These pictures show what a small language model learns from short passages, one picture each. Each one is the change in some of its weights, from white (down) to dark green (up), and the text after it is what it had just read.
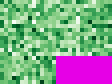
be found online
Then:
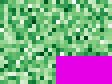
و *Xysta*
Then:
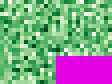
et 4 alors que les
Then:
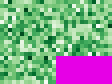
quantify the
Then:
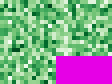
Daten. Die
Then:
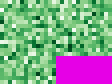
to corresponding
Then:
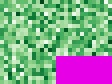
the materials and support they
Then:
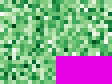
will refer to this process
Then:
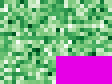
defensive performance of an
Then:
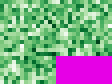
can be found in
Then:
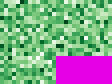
xonim” deb
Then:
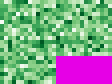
materials were prepared
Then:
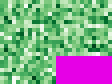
study this effect, the
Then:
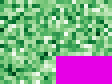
deciphering of
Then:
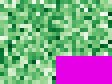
are known for their
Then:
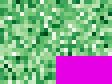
experiment evaluation of
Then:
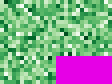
the United States,
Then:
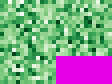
NANDA-I e
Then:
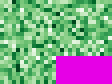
to strengthen the
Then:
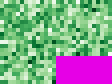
to be learned.
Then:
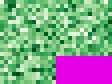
– Москва,
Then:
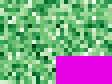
cepat dalam
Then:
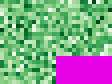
the southerly
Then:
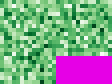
challenge in
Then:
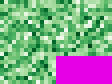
obtain mass not by
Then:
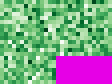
extra four days
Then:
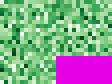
each process, and then
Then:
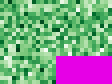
displayed in
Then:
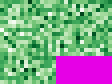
y/o situaciones
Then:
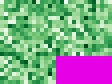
$\Gamma \in
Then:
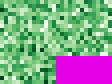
the CR especially
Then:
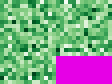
La mise em forme
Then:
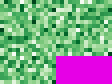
ve üzeri
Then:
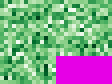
Six types of
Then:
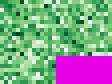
la metodología,
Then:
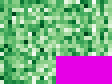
tezlanish ham
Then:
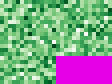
ularni jamiyat
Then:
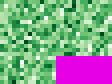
nicht sagen
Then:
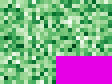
вообще к
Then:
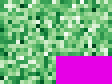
освіти є
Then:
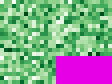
valorisation de la
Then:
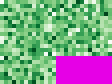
inson xatosi
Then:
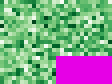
all'interno del
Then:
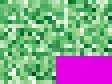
person. It has a
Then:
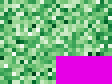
time and mortality
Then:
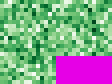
través de los
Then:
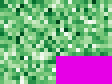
general una gran
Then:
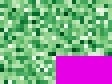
splitting and
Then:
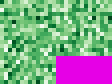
EMF effect.
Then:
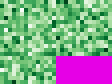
the toxin is
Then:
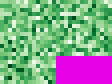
of depression scores
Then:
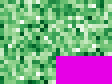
sobre la producción oral
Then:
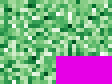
some challenges to
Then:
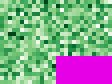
of the parabolic
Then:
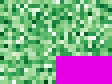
the 2nd iteration
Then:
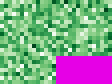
control, the nano
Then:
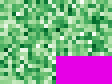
the performance objectives it
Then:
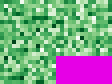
1 kg, with
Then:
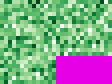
convection, and
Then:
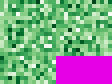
usullari elektr
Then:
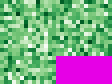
% пол муж
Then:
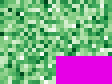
resolution logic
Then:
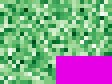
and more substances
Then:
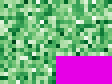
signal 4 iz
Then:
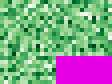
comment cette
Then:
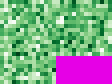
dipecahkan, dan
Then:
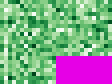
del PDO, el
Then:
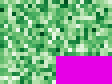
sus aplicaciones.
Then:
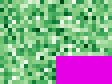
samples, they were
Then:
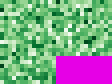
to describe the
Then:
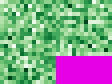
para sê-lo
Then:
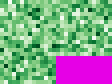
de l'eau
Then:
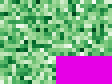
screen as well as
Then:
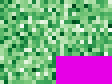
Abu Deeb,
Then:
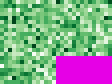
The growing use of
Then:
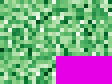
method Vacuum
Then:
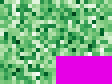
direcionar as
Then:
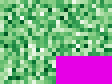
Data Alliance
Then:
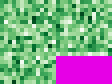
then also advise
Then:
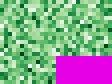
and narrow
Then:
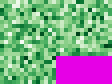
de países
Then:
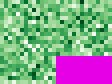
risques directs et
